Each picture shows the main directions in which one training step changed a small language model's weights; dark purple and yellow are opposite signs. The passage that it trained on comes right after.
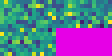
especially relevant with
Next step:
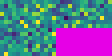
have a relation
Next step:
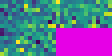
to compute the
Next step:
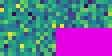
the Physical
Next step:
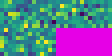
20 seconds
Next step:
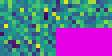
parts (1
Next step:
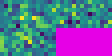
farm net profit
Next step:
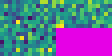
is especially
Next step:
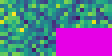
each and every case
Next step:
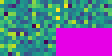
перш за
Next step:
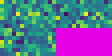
confidence. It
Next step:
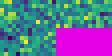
obtained from the
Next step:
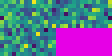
applying the
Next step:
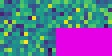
la evaluación de
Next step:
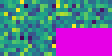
and only if every
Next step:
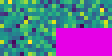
coefficient of
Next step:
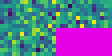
measurement by
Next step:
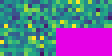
the field of
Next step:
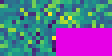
That is,
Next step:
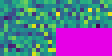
technology of
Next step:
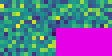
marketing, the
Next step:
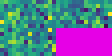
there has been a
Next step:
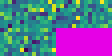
International Law
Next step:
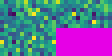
results of data
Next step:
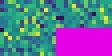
области права
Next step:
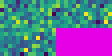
koji se
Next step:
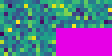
in the evaluation
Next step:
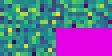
estetik did va
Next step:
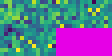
that creates
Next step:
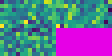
the Earth
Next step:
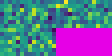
recharge and
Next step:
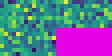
dataset and
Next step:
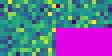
Red Gray
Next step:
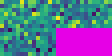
try to use
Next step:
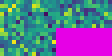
knowledge metric being
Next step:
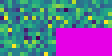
chosen for
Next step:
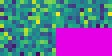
heat of the
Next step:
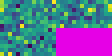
and RIS element
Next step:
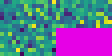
depend on different
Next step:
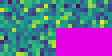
pedagogik jarayonni
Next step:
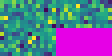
atoms of
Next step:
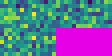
system to evaluate
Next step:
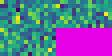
imagen que
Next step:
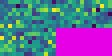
legal basis,
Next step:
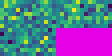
and it required even
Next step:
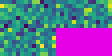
of distilled
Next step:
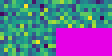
be within ~
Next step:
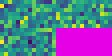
- Rejim
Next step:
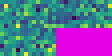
has robust
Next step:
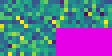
Rule 2:
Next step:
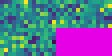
cells, and
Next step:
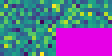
Group, World
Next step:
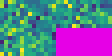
A casi
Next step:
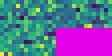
between fun and
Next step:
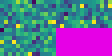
around an average
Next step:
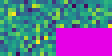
accuracy of proposed
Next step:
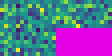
en Laurente
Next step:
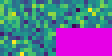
less than 5 years
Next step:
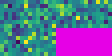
by the large
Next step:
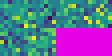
of DV models
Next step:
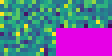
the method provides
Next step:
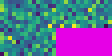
ativa e
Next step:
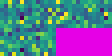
urmări și
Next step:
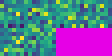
the expression:
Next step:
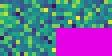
Access is
